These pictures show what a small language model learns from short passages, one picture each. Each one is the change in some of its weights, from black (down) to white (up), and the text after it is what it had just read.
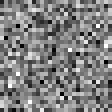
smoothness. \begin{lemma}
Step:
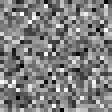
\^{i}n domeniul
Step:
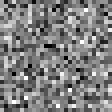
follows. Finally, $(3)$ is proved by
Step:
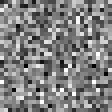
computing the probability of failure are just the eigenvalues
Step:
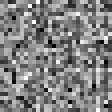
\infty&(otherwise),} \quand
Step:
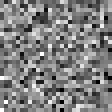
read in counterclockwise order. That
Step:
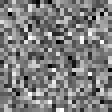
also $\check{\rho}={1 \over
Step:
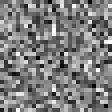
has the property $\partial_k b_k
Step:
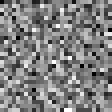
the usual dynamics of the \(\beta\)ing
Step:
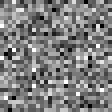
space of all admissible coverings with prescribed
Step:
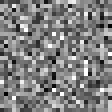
a Mannheim curve. **Example
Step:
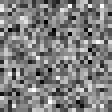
vast literature mentioned above. We will
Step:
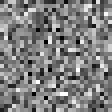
approach compared to standard over-integration and
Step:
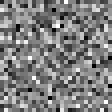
phase shifts $\alpha_i,
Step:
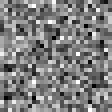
space-time (strength
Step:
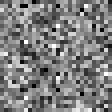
we give additional weight to set close to that
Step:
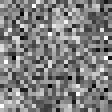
cell lies on both a XZ face and a
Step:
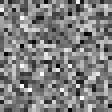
aside, another important point about the separation
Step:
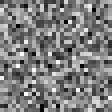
positive constant $C$. Substituting
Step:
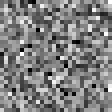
where each $\tau_s \colon
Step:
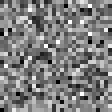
that the nonlinearity is equal to $$\dps
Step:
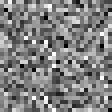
Institute of Technology Calicut \\
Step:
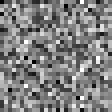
the existence and uniqueness problem related to the initial value
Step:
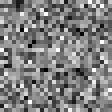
\newblock \emph{J. Comp.
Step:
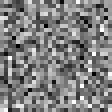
\end{align*} which can be made arbitrarily
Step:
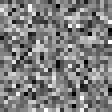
in three dimensions for radial data. The context of
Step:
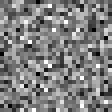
(SUB) can be feasible or
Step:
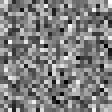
\succ \gamma_j),
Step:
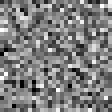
a Brownian motion. To justify this
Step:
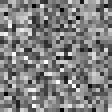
(\ref{eq_sharp}) is sharp.
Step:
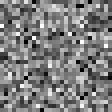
there is suitable uniqueness and stability, then continuity properties
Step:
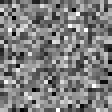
the beginning of the proof, for every
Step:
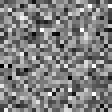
for any $\rho_+>0$ and
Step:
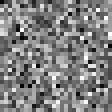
both a semigroupal structure, denoted \[ r =
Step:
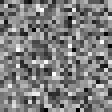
conversely $L_{ij}$ meets
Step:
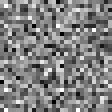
vector polynomials of a minimal basis is always the same
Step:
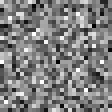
= \overline{\{\eta\}}$ for a
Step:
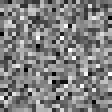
of the letter. R2-based
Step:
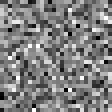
The initial condition ${x}(0)$ is defined
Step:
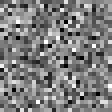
threshold parameter $\tau$. Then, starting from an
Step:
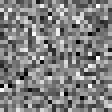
such as commutativity of the indeterminates,
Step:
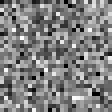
the parameter space $\Theta$ as a subset of
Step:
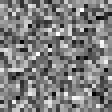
is easy to see that if $F$ is
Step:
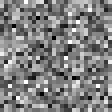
space $X\in 2^X$ for
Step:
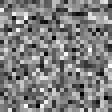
$\mathcal{Y}_{2}$ of types
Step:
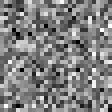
\end{split} \end{equation*}
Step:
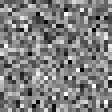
for MDPs with setwise continuous transition probabilities
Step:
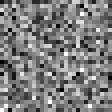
the first horizontal distinguished triangle, we get an
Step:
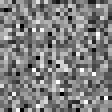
the $n$-dimensional hypercube
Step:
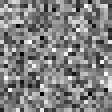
parts of the lemma, equivalence means that there is
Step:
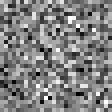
variety and $\mathscr D_X $ be the
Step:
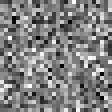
$ a Drinfeld $A$-module of rank
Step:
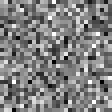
are diagonals in the 2-dimensional
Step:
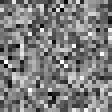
equation due to the circuit coupling. To
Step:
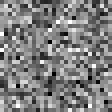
liquid takes place and the RDF becomes
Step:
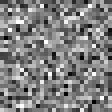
violated for some $X\le 0$
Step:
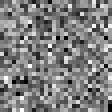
can be satisfied for $\ell=1$ if
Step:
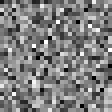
the alternating direction (AD)
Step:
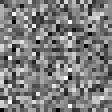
$t \to \infty$. By
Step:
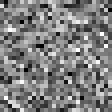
\] which means that~\eqref{35} holds
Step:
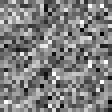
decay rate provided by the Lyapunov approach is
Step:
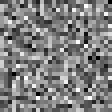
$\lambda \in [-\lambda_0,
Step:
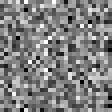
$ and denote by $ \mathfrak{N}
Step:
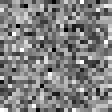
positive. Note that we indicate differentiation with respect to
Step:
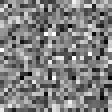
UAV decides its task and plans its trajectory
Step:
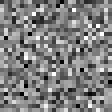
$S^1$, thus further supporting a
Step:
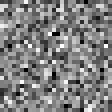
type which makes its limiting distribution under the null
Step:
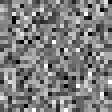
$c_j : \R^+ \rightarrow
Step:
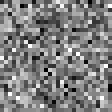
one of $u_k$ and
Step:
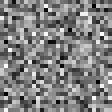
\neq j \\ 0 \leqq k
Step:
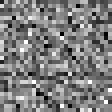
$K$ така,
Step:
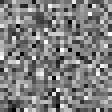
compact subset $K$ of $G$),
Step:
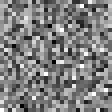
< n$, we may have infinite possible solutions of
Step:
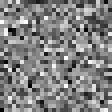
of the following equation $$\begin{cases} \
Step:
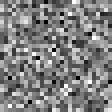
v \| \leq \delta$ we get
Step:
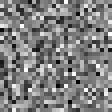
the tricategory \Bicat itself,
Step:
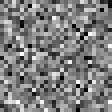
bifurcation diagram of the ENSO model
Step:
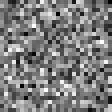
Non-almost Lindel\"of spaces where
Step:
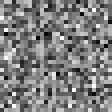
\eta )=C_\nu \cap
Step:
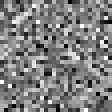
formally the proof given in \cite[Lemma
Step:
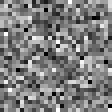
light of Lemma \ref{lem1},
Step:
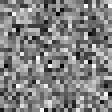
solution of (\ref{p-equ}). Let
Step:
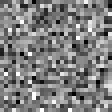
give a proof of this fact in the Appendix.
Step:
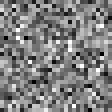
a breakthrough in Elliott's
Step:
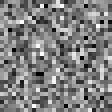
expect $\Delta^{(1)} = \emptyset$
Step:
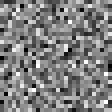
or threaded, is to
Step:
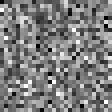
any unimodular triangulation of $\P$,
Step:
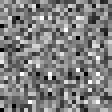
a **preferred way** (causing
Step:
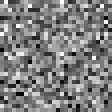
irreducible components of a lagrangian subvariety
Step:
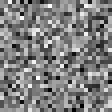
Proposition~\ref{4 main bijiao
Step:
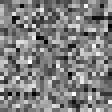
$C$ at the points $(0,
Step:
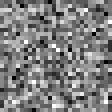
on tensorial methods for approximation. For example,
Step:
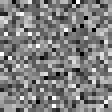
\bigcap_{S\subseteq W}
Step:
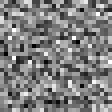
\cdots + g_{l1}\cdots
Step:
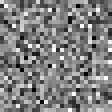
$C > 0$, and trying to extend
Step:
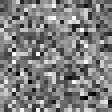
Our main result of this section is that the
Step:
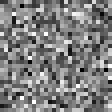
$T_\gamma$ is ``close''
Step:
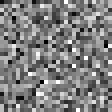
the syndrome of $e$
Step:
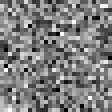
is integrally closed, but write it as
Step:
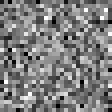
and the identity map $\id\in
